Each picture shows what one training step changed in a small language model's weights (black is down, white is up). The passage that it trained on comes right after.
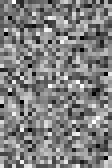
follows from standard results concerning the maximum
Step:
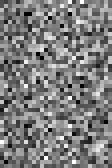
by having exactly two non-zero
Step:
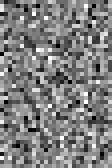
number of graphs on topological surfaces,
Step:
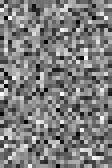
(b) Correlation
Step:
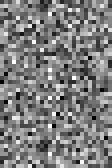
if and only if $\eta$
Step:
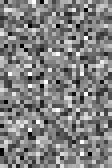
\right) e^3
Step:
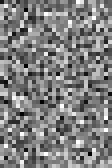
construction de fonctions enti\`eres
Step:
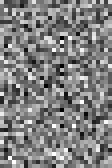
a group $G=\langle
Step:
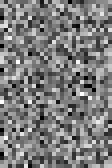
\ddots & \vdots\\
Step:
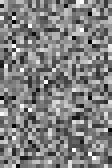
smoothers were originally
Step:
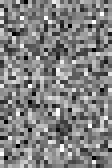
complex structure (rotation operator
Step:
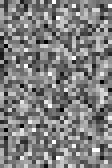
to the vertex operator superalgebra associated to
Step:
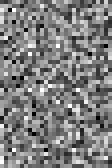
more abstract settings, recent
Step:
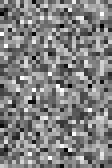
giving therefore an invariant for strong equivalence
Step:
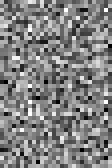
greedy algorithm for images of
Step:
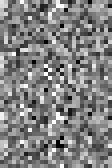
for all $y\in
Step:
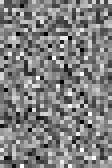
a metric space $X$. A
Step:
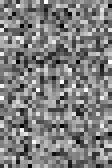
each break-point:
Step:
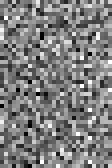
are of type $1$, so
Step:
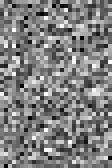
of sample paths used in the
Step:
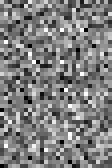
viscous, compressible
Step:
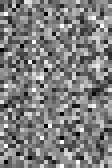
from above by a negative constant.
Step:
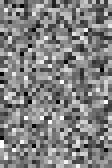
the computational algorithm given applies to all
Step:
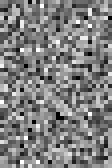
equivalent classes for signed graphs on
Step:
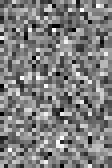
is a limiting manifold for the lower
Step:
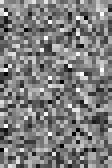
We make another diagonal, linear change
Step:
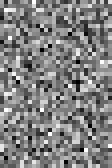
\neq 0,$ there exists a
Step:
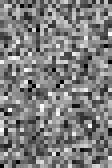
agree when conditioned on the
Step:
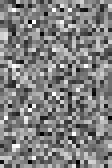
$K$ and $n
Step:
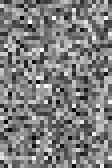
Now one can, step by
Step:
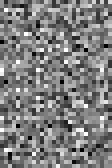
the strict triangle inequality provides that
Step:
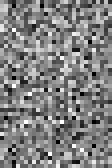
$a_i$'s are
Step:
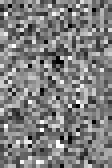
if for each $ x $ in
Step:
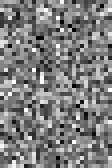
:=\{F\in \mathscr
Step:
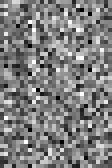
ad hoc, so we
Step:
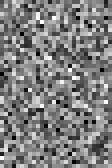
an integration by parts we have
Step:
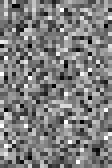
in extreme regimes.
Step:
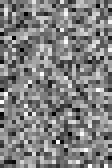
in person as long as
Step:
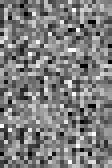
do not pretend that the
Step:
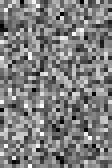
vector-valued functions (using a
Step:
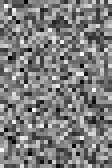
monodromy of order $k$.
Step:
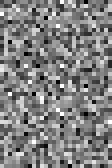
(t\cdot x)^{\otimes
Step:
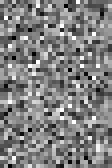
are interpreted as the electric
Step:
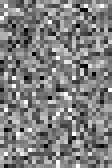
$\ep$ small.) \medskip
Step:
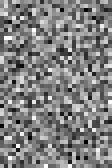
\supseteq p_0$ in
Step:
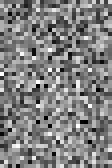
$\Delta$ is said to be
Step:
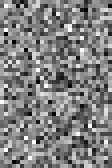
first two axioms ensure that points
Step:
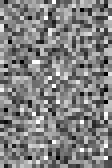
number theory, coding theory,
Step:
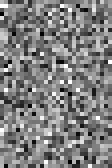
$r$ sufficiently small, the
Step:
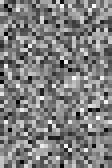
be a basic silting object
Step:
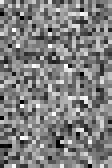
holds also for a local perfect ring
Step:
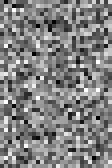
optimization is widely used in many
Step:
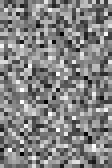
the eigenfunction system of the operator
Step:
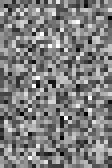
defines the scattering
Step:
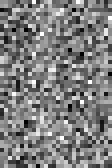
without referencing any general
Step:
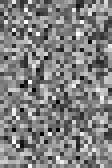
to this development, energy stable
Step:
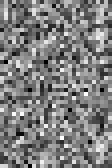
in the introduction and let $\ep
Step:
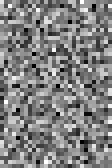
$\nabla \xi \cdot
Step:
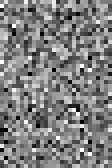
$W$. It remains to note
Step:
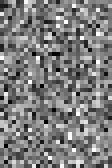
is a Schwartz function.
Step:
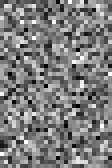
This proves surjectivity. In
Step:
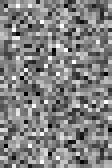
integral equation of the first kind arising
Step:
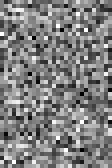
E^{(n)}$ and appropriate test
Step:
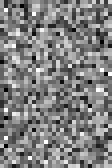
this work is to describe the
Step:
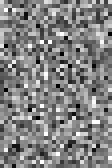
some degree $d_H$.
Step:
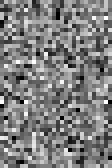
results from the previous section to obtain
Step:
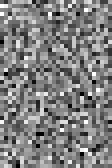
1. Let $V$ and
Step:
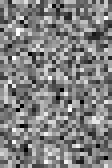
of the proposition is valid in this
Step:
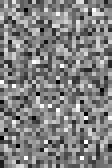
(21) should be evident
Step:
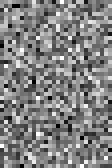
[Dem11] produces more
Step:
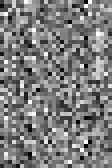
also incorrectly given.
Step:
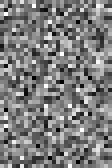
is strongly convex, the optimal solution
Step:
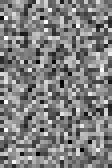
the SGS leads to the
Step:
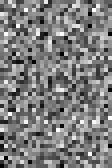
adding all points at infinity. The
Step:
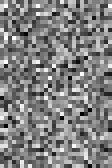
bounded nonconstant harmonic functions exists,
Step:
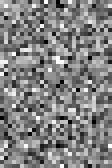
for integer $m \geq
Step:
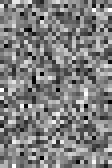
If $(\Omega,\sigma)$ is
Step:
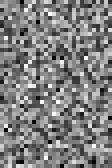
a nested sequence of partitions
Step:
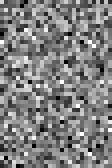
a single lemma. The proof has
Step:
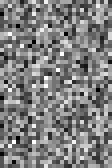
now show that the obtained lower bounds
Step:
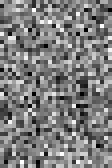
R}^m}$ is an
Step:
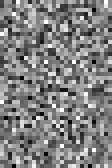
commute with $i.$ We get
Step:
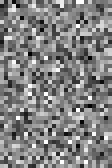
\begin{document} \maketitle
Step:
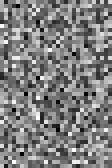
equation, we obtain the matrix
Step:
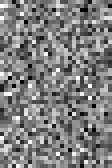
assume that $\|f\|_\infty$
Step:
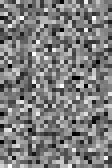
apply CASE 1 of the
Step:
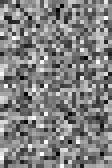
used in the above proof).
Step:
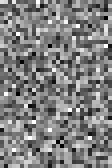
on which multigrid methods are
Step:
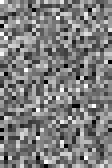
Step 2: {\it The restriction
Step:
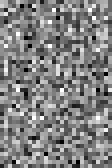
in Section 3, here it goes
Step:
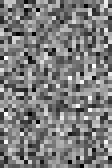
products do not affect the
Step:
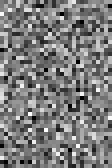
does $n+h$ whenever
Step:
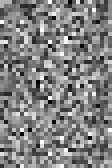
by linearizing it about current solution
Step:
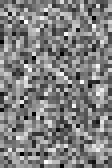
1 and of the fiber length update
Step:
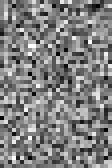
in real world settings where
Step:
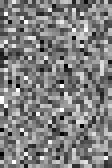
to a large-scale problem of
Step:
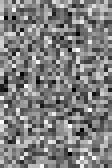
same number of interior points.
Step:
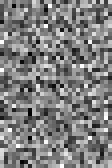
talk I read the following
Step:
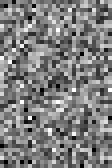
function of~$n$ which goes
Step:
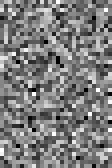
for $\int_{\widetilde{\mathscr
